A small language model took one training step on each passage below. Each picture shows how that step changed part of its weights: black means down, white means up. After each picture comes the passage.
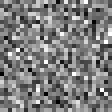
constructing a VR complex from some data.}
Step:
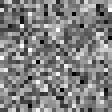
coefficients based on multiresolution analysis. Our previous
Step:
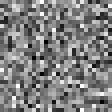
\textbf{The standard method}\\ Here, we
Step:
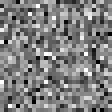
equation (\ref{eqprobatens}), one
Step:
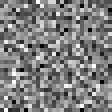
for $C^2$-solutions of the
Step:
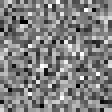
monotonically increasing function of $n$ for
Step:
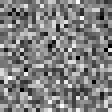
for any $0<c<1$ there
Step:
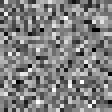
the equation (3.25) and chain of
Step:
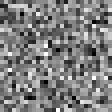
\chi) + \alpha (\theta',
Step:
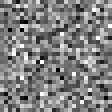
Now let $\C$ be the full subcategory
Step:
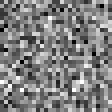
these images is a delicate issue,
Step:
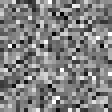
to contradiction at characteristic two. Now, suppose that
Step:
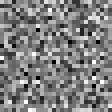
I. Danilenko and C.
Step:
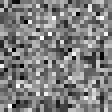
Lemma \ref{hyoka} is
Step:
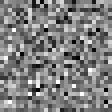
punctua\c tie sau o
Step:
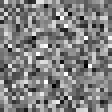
the function to assume suitable values (the constant
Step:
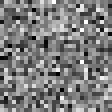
between space and time, in order to simply control
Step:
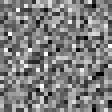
$\epsilon_{threshod}$. We keep
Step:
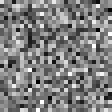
\noindent Given integers $p\geq
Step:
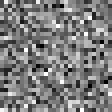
compactly supported functions $w_i$ on
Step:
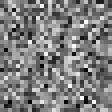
at $\mathbb P_3$. The modal
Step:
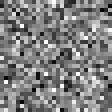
Pacific Ocean. One can think
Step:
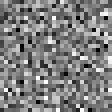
$\kappa$-standard morass, then there
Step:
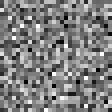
Stanley-Reisner (the
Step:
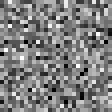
(i.e. their supremum in
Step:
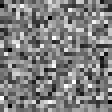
\ee {\rm (iii)}\ Suppose only
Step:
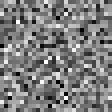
directly to a positive measure carried by a set of
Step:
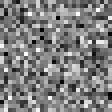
spaces). We apply our results to monotone linear subspaces
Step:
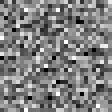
The experimental platform of robotic
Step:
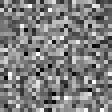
Bradley--Terry model is
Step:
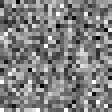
assigned to the estimated drone to guarantee the
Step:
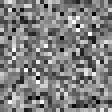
curves in $S^3$. In that
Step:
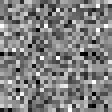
of MSSMs, even on a fixed
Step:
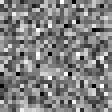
theorem ``tends to suggest that the Hilbert
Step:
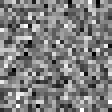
family of unbranched Willmore
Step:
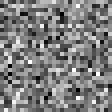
\end{corollary} \proof It is a
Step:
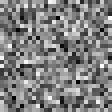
by \cite{Ro}. As a generalization,
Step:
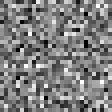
$\Phi $ over $L$ give a structure
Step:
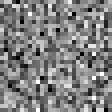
relations $$\xi + \eta + \zeta =
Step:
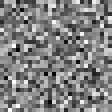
depends \(\beta,f\) such that
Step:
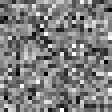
\nabla)$ a global connection of rank
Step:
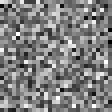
Miller Research Fellowship at
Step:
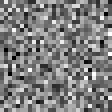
a dense nest of RFD subalgebras
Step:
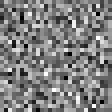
quasitraces) are bijective.
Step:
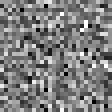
not increase as the number of the direction vectors and
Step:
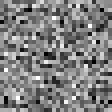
$\Box$ \medskip The proof of
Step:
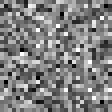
**Remark 5.1:** How one
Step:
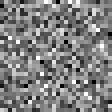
\eeas \ep \bp[Proof of
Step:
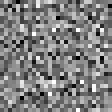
classical knot theory. We have that every virtual
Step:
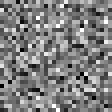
rational but the area is not rational. As mentioned
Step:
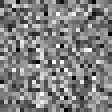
ring is even (those that contain a
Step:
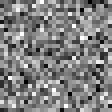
\ref{subsec:torres}, following the
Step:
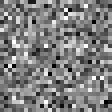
the diagram $$ \begin{tikzcd}
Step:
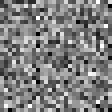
$G'$ are Cayley digraphs.
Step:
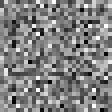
can also be thought of as a variant of
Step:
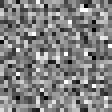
constructed in this work. For example, plane wave
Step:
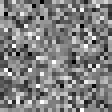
a consequence of Corollary 3.3. \vskip
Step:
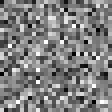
point operator \cref{eq:ppm}
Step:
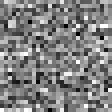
counterexamples of girth
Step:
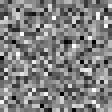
if" part: fifth step} Let
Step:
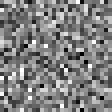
is valid only for small time, due to the
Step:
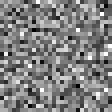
for instance that $(i,j)$ lies in
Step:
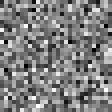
set of realizations in $\str{M}$
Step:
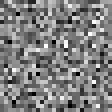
$ must take values at time $ t $ inside
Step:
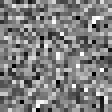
$M$ is an $r\times
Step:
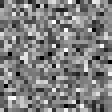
has $\lambda(f^i) \le
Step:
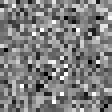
is motivated by a work of Kwon
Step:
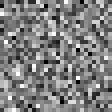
be the $\Z^{N-1}$-actions
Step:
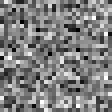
infinitely many indices. \item[(iii)] For
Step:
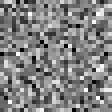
changes in panel data---especially
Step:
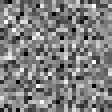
0. Но это
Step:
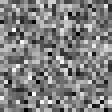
that \begin{equation} F(x,
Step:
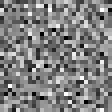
vanish uniformly. Since we can choose a probability space
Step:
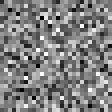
)=1$. Note that $\tilde
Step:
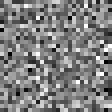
$(A,N)$ is asymptotically mean-square
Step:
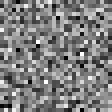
nonincreasing in $t$. Let us suppose
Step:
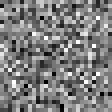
and \ref{A2}. Moreover, assume
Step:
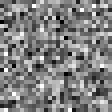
\ref{norm} based on the pairs of
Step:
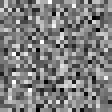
to the P1-P1 element, it
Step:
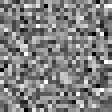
far it has not found applications to problems with
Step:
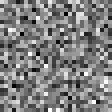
that (\ref{zhu23}) is equivalent
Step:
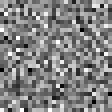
easily invert the double Laplace transform and obtain
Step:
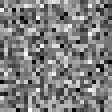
under the \emph{a priori} assumption that
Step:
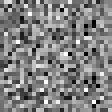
derives lower and upper bounds on the number of
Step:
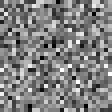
the nonlinear terms caused by the material derivative
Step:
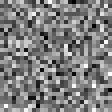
Deng for stimulating discussions.
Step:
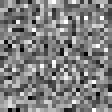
from~(\ref{eq:Rab}) and
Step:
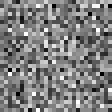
rewritten as \begin{equation}
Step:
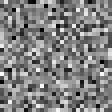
the tube shrinks, which is
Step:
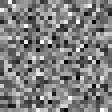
& 2 & 2 & 2 \\ Newton steps net
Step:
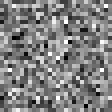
$\xi_M $ is the infinitesimal generator vector
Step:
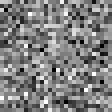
nonlinear delay differential equations reveal a broad
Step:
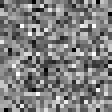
bifibration associated to a \fs
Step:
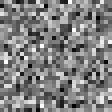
be needed later [B] [J]
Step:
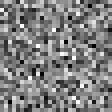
as Finite Differences (FD) and
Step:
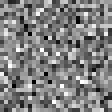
deterministic and the plate is made up of three
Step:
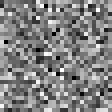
have $$ f_1 f_2 \equiv
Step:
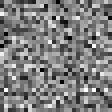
beta and asymptotically mixed normal under the null and
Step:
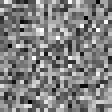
exists $c\in \mathbf{F}$
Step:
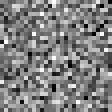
\address{Department of Mathematical Sciences,
